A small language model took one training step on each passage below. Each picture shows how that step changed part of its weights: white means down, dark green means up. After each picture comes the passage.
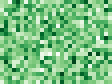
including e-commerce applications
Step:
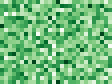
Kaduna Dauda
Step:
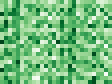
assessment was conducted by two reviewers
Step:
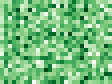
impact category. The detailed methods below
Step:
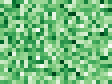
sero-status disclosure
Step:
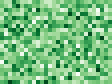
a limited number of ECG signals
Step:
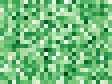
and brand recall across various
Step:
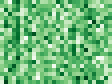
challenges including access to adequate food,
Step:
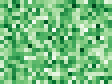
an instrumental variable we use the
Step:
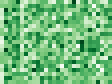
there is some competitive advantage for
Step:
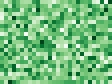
the highest resistivity at the
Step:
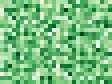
of the relevant literature, three main
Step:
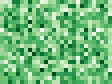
food resources for food security and
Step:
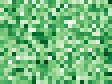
represented are by S_i ,
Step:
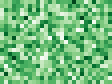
with binder due to its surface
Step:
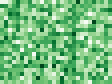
skills development ABSTRACT Recent
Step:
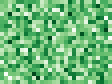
Inadequate provision of tools,
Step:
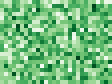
the last 5 years, in the
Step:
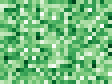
of structure and function at the
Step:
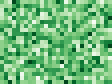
from the original problem but instead by
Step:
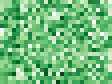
electrical resistance. Thus the iron
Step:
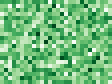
- I. To examine the effect
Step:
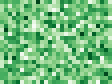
and methods The object of the study
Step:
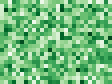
by examining physiological and molecular
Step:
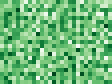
field that need to be seen through
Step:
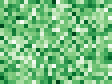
Cu (c) Nodular
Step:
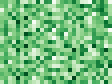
and alternative tourism issues are discussed and
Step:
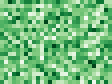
1:- Reading The
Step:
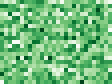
Table 7: Rural people are
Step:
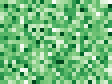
Table 7. Plant stem
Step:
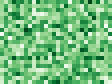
roots). - 3 Extract
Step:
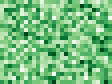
of framing which are defining
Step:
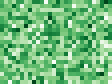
The dentist must be aware
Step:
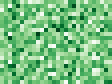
a 5-point Likert scale
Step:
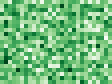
analyzed using descriptive statistics and binary
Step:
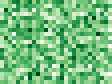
specifics of physics education and
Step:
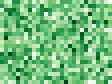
workforce and employment in some countries around
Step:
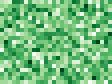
consider replacing with “TB
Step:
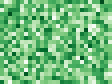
property for NLP systems,
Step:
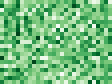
businessmen, traders,
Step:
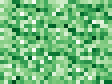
are only important to consider in the
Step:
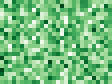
at Ulin General Hospital,
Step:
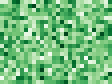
will allow linking an existing community
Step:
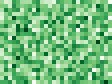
the sports teams for staff to participate
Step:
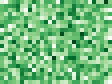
Eurozone fixes and
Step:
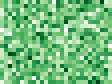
and anxiety.” (Female,
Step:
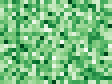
and to discover which treatments work
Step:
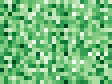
Students' Academic Interest
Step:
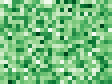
their school works for they are
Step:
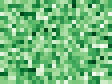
nitrate or acetate
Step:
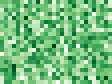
and water quality for local consumption,
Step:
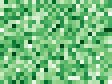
Janus kinase inhibitors
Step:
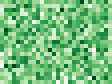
of local factors, systemic factors and
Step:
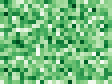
a uni-model function.
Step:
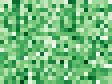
future guidelines. They underscore
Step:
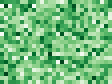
whole wheat pita. As
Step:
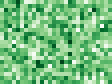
we present a model based on the
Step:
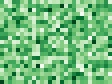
government policy research roles at the North
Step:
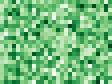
records of the genus on the
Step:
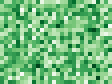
preference for the formation of
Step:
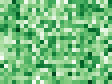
cell to monitor the output of the
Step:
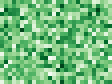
used methods of investigating such data
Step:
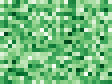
designated repository. This document provides
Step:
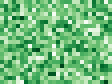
stations suggested that creek
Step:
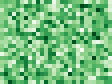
and distribution are still being researched
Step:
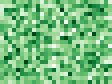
of the challenges of globalization and
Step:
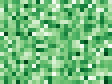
and banks of a river.
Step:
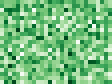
style, orientation, illumination
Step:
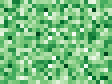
gradually decreasing, which shows
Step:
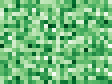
as construction of roads); inside
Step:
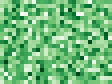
is able to make learners participate fully
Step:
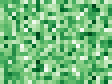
and temperature, but there is a
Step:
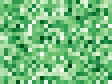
postdoctoral researcher from the
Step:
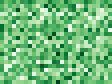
LVFT Fig 4;
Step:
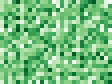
monitoring and evaluation. - Support the
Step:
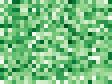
increase. Working through visual
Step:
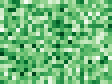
it's contraindicated
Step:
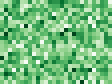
positive odd numbers q and m
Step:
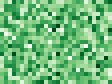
maintained with oxygen nitrous oxide
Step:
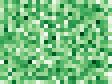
and development of human civilization.
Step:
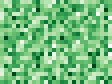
the definition of the kind of interactions
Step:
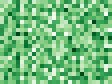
requirements of a market economy,
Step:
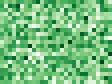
RS data and satellite imagery
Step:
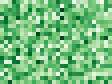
dual scale porous nature of the
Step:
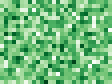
energy management situations because large loads
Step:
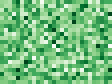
forthcoming and has potential to
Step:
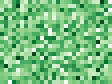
structural erasure of female
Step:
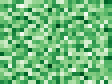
Abstract Background:
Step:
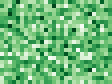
Therefore, the question is how can
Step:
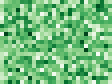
5 days. Non-target
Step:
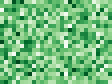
indicated a moderate to large effect
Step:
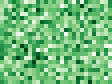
is the "koban"
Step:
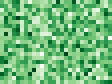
one. This means that you or
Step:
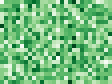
3. Higher pH in
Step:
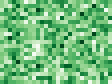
is a linear relationship between two variables
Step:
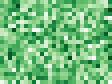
standard ring for example is
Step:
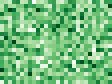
zero, confirming the system's
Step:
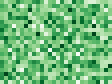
The multidisciplinary context of the study
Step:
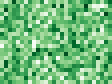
1000 patents to his name.
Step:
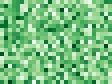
glioblastoma specimens
